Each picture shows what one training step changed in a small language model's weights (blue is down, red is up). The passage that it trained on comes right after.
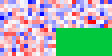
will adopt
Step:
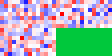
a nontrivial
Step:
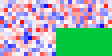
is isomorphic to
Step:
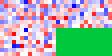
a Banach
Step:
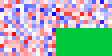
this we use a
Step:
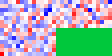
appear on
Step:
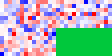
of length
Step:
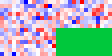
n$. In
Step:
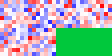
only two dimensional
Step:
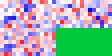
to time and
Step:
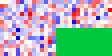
product of $\delta
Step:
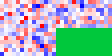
constraints and
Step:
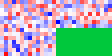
$ for the
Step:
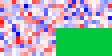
general operators}
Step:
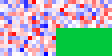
are collected
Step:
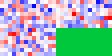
be their characteristic
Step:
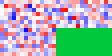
a {\sl
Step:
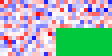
if it is
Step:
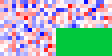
all integer solutions of
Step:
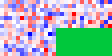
and will be our
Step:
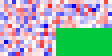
is due to
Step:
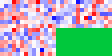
of this paper can
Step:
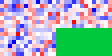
&& \nonumber
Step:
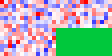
if $A$
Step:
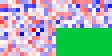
systems for
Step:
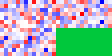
case, we
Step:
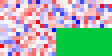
draw four
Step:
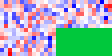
the induction
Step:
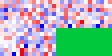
function $1$
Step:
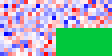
torus into
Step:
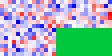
from Example
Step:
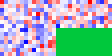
connected components
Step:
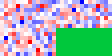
1 \leq j
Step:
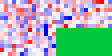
is to prove the
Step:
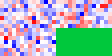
have the same dimension
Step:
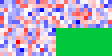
come with
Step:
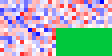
following sections we
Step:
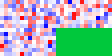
and $\hat
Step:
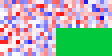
$i$ such
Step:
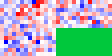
top of the
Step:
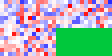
of continuous functions from
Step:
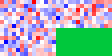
hence is of the
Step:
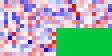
the latter
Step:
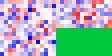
of them,
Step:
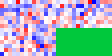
terminology and
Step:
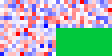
and set $\ell
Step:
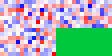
arc presentation
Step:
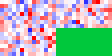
product of complex
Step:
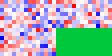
only finitely
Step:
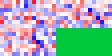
topological and
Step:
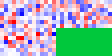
the former is
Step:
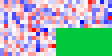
the initial condition
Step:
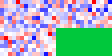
assume that it is
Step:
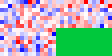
(consider the
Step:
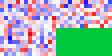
$$ which by definition
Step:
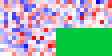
the output
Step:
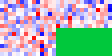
The function\\
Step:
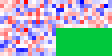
ring with the
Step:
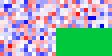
has been used for
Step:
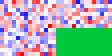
cannot increase
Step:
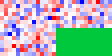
coverage of
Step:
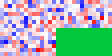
related by a
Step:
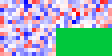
apply results from
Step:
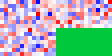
The first case
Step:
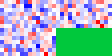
also as the following
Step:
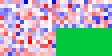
fiber product
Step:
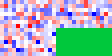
in the definition of
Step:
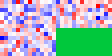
that $\displaystyle
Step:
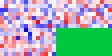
assertion 1
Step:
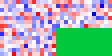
Recall that a
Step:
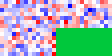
presented in this
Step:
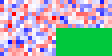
weight. In
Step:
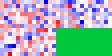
we have to find
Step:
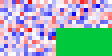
that, for some
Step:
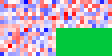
a compact set $
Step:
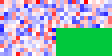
that are hard
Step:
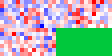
right boundary of a
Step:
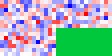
next result is
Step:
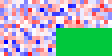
double the
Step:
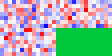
is an element of
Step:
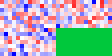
an index
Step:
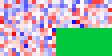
example of a
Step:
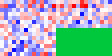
} \leq N
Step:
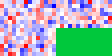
its scaling
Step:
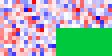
endpoint and
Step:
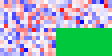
the integral is
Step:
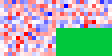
$ depends on
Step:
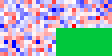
how the
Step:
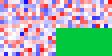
a cyclic
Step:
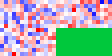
the solution on the
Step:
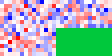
before we
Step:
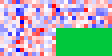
duple of
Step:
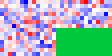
trivial that the
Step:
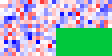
to show that the
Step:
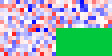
now turn
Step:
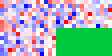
similarly for
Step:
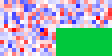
the events
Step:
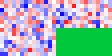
finitely generated
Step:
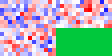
following propositions
